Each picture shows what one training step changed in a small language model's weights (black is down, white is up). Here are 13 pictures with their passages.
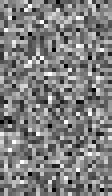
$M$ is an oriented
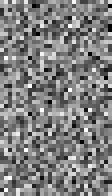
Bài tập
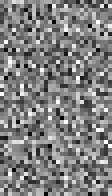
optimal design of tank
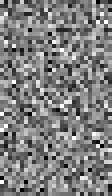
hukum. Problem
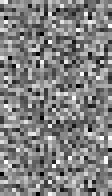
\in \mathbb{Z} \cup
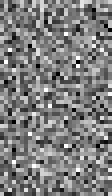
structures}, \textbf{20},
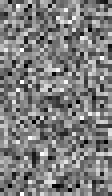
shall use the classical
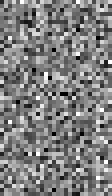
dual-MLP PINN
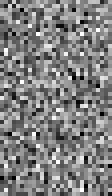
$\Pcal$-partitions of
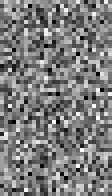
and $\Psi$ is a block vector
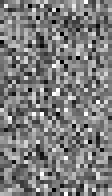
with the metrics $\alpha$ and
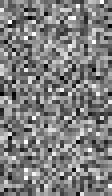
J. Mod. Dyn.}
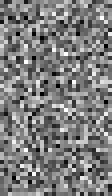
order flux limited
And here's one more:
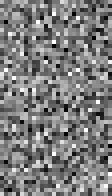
elliptic curve.
